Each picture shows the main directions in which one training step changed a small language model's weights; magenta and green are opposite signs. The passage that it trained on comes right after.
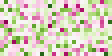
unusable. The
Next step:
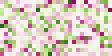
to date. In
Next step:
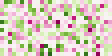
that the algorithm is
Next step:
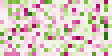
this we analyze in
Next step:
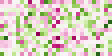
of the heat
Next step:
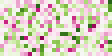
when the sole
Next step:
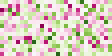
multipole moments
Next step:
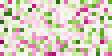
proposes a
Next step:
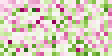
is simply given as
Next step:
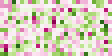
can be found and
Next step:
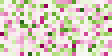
Performance in
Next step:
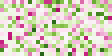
and, therefore,
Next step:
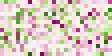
and the fitting results
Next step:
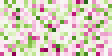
element on the
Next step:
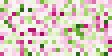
0.6 times
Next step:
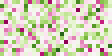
conclude that this is
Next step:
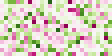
this class contain systems
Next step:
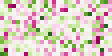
above analysis, we found
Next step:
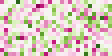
the 1D lattice
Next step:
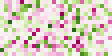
a conservative
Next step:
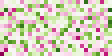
is smaller than that
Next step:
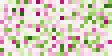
ants reach a
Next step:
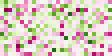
MOS and
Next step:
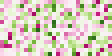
step, an
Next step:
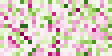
prompted to
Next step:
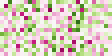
and returning the
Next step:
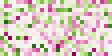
be reproduced
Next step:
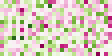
of cosmic
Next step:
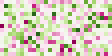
the rear part
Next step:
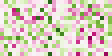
the parameters derived from
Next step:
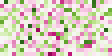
an instantaneous
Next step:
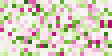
approximate value of
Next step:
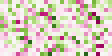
coverage of the
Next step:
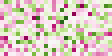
observations discussed in
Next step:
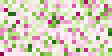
of precessional
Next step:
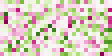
is connected to
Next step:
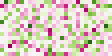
an injection set
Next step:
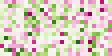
we develop a new
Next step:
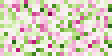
intervals of
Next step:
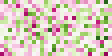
one in which there are
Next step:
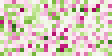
networks with the same
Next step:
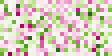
linearly with the
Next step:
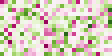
is somewhat
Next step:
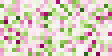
When the contact
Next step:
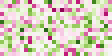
to be significantly
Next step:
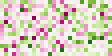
curves again
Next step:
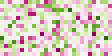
other, thereby
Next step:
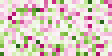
focus on the
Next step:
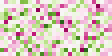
except node
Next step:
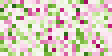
layers. Our
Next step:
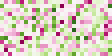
is $\propto
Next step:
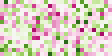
at a single approach
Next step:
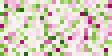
these singularities
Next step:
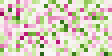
This approach requires the
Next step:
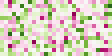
respectively. We will find
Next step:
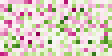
}\textbf {\bibinfo
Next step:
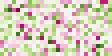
related with the
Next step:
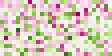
of code in the
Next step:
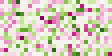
be easily
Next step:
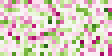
to proceed to
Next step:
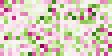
fixed to the value
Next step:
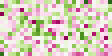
within the hive to
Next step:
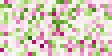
in salt and
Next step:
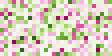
SMEs of
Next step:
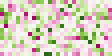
do not estimate
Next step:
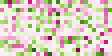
to be precise
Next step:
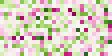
profile derived from
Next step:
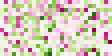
its energy from the spin
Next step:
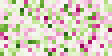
The numerator and
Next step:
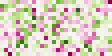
on Fig.~1 is
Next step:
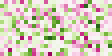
is the distribution of
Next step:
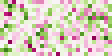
the velocity is not
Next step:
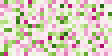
as functions of the current
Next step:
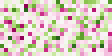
(r)$. However,
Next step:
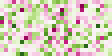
networks having
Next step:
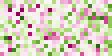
the end of
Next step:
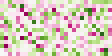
tracks for
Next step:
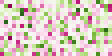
table 2 shows the
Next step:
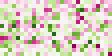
distribution with average rate
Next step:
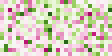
one is cellular
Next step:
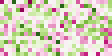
has been used to
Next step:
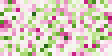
leading to optical
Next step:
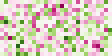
lower peak temperatures
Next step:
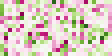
as a perfect
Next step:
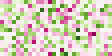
be removed
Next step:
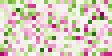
the entire
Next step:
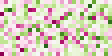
a necessary
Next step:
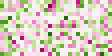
constant. Also,
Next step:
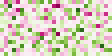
said vertices
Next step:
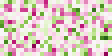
shear power distribution
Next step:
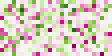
The ACIS
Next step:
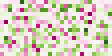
% We show
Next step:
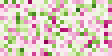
and entropy of
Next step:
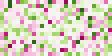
black hole
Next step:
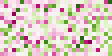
dispersion relations
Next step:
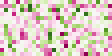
1ns. The signal
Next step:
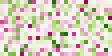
within the regime between
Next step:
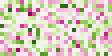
et al. predicted
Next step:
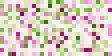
data modalities
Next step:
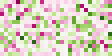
restores the
